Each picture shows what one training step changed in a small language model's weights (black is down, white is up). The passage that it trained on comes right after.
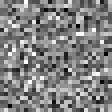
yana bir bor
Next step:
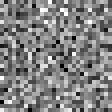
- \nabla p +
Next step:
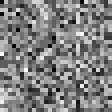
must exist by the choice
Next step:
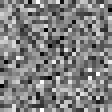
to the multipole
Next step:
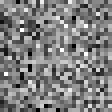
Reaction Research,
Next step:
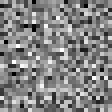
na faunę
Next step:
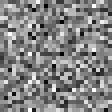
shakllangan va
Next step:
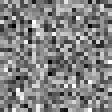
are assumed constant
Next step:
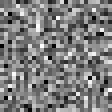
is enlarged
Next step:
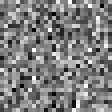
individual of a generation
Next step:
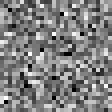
objective values, as
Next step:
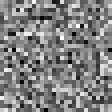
the eye,
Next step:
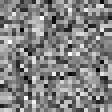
is already
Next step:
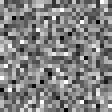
less then $\displaystyle
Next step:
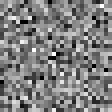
refinement of the
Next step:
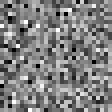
tiempo más
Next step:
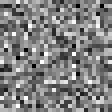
which follows directly from
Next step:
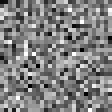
$\epsilon$ is an
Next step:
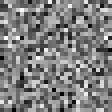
interplay between geometry
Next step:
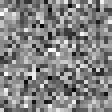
In this case, it
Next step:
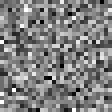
4 qubits and
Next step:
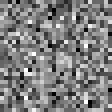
completed by a finite
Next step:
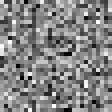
structure, then it
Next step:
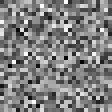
m$ and $\delta
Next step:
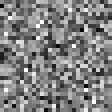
is uniquely
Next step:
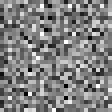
filtration in
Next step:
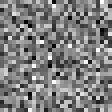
profiles of the
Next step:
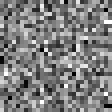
following force:
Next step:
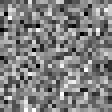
$\mathcal M$ to
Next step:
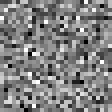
Using the same parameters
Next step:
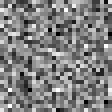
sampling size due to
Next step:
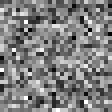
modeling in any
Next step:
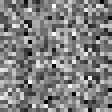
issues as their
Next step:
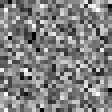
go through on the same
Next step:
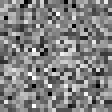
For example, symmetry of
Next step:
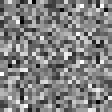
0$ and decreases
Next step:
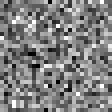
da Declaração
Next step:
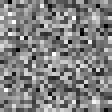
Then, we take
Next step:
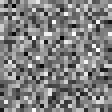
une nouvelle
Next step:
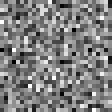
= \varepsilon t,
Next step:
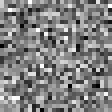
for writing this
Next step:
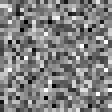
le cadre de
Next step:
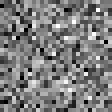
interaction picture associated
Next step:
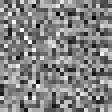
sohada –
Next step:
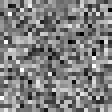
the binned
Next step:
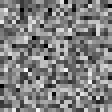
seen in some
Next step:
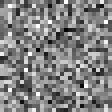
is true that due to
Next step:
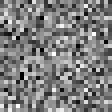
picture which will
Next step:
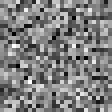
elaborada pela
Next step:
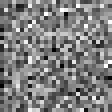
de intervenções
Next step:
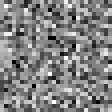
Thus, given a set
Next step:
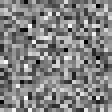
do estudo,
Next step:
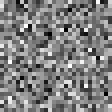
j$ parts with
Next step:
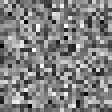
for Advanced
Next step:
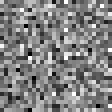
magnetic tube.
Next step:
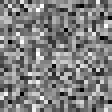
bordered linear system
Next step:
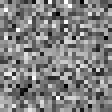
We keep all
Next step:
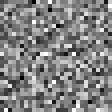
factor of 500 with
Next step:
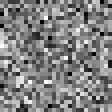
combined all the
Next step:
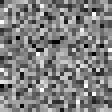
with $\mu_i
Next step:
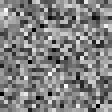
Then the number of
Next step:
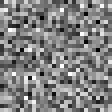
is prime ideal
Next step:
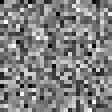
can integrate an
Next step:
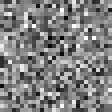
between the $\omega$
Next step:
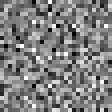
element of $N$).
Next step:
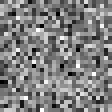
and systematic
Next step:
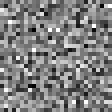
provide an order of
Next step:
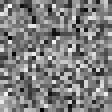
of how the probability of
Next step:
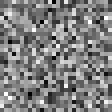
bands near the
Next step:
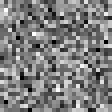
determines the dynamics of
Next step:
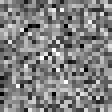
o CCU,
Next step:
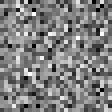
combinan siete
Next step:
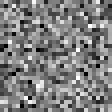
open question. The
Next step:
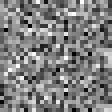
“had the
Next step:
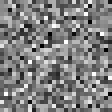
a conjugate
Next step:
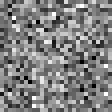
ve zamana
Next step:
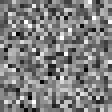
Arm and the
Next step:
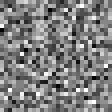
diamond correspond
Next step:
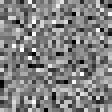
turli xil
